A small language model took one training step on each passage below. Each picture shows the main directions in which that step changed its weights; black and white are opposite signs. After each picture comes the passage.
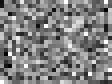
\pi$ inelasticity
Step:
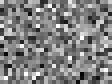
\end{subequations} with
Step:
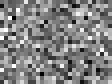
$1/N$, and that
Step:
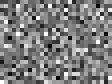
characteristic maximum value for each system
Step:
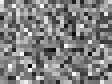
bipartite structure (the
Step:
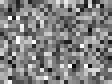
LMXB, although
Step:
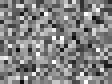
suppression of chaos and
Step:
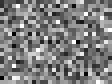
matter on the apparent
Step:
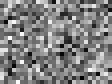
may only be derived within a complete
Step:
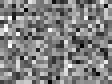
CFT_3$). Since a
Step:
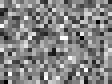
= \ket{\psi_\ell
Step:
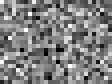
is the Euclidean
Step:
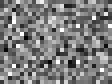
resulting diagram is of leading order
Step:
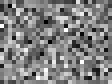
as optical addressability, initialization
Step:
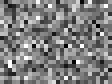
global NKE [2].
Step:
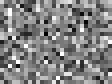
the end-to-end distribution
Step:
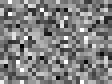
cap. Row 5 indicates average
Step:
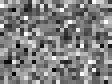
can exist, we choose
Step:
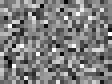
and perhaps draw some
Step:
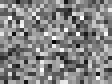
model including the complete massless spectrum
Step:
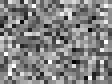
for an MS moving in
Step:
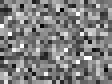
own distinct text and
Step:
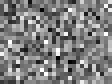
whether a good strategy for
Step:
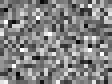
was collected and then analyzed
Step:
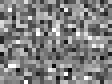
to the Dynkin
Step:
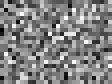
and $s$ modulo
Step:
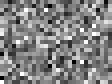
of performing computation. For
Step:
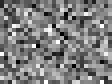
a quark ($q$) and its
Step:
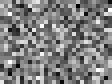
or copied stories from
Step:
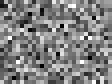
any other commutation relations:
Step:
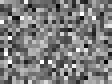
the constant-strength
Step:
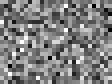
and $\tou=\conf$
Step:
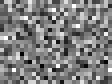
near-isothermal profile
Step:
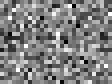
However, as we have already known
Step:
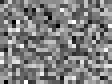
in regards to central
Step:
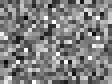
G. Payne,
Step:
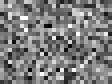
the center of the BN
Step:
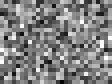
result from the Kondo
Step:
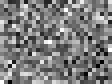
to thank CERN for
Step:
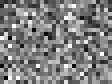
the velocity of light in free space
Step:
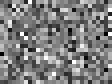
The conclusions depend on whether this
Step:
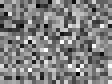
at metallicities below
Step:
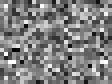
find the hole's local density of
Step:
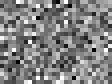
friends than you
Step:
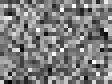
as additional features. % We find
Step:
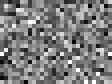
in our case because the open data
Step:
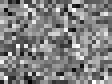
as to maximize similarity within
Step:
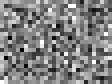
it is positive in the higher part
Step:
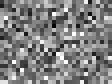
fact that the data do not show
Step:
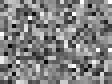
that only the unique parts
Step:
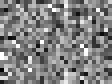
optimized geometries of the
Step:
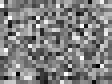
were the reward collected across
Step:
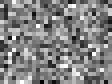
e \nu$ branching fraction
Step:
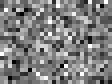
reliability, performance, and
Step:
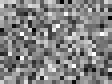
the tables, it is
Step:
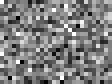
explicit examples how this mechanism
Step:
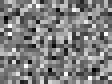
Fig.3 the two-dimensional
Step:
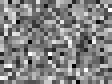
element because industry uses
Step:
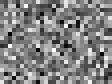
have no derivative terms. An
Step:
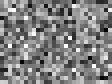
sector, expanded to second
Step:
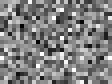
effect on the weakly interacting
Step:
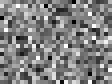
counterparts to four
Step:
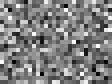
ban on the use of
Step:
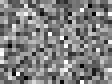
that using DFT+U
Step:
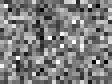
qualitatively better for
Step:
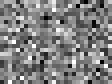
bit sequence assignment,
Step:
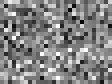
in the third column are obtained
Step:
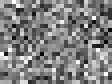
$z$ are characterised by
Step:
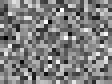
- \mathrm{Z}$, and
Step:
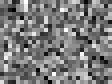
Crystal Phonon
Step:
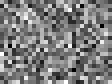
by the STAR Main
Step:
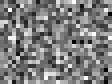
mitosis, normal
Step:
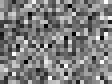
this Dueck-type
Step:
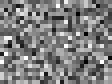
and Agriculture
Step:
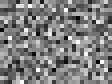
evaluation beyond accuracy-centric
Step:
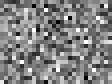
of length $m$; at
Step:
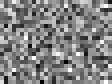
is increased then $M$
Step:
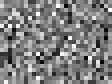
boosters, but also the
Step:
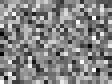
these three conditions holds, then
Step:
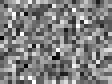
current. The coefficients depend on the
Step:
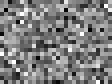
and detecting group-level
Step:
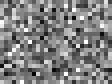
Input Catalog and
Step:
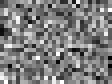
bound state problem for identical scalar
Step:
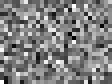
light on how the range of the
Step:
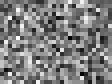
electron hamiltonian. In any case
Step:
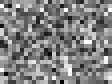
Energy under Grant
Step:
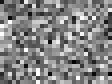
study of phenomena such as
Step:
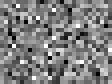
detailed methods to calculate $\langle
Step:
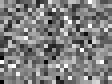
variations are intrinsic
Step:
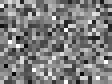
in the accretion regime might be
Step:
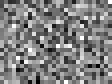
to the bridge. The
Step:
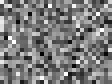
respect to the FM one for
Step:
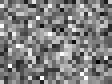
to minimise the area of the
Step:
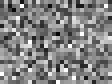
Let $\delta:L\rightarrow
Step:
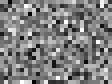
to rest-frame days
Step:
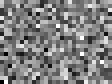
\end{equation} is not
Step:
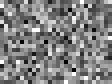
accumulate on the ground
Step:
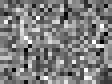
when a brown dwarf
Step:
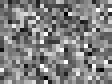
not the central value of present experimental
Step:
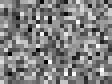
but instead, a CNN.\\
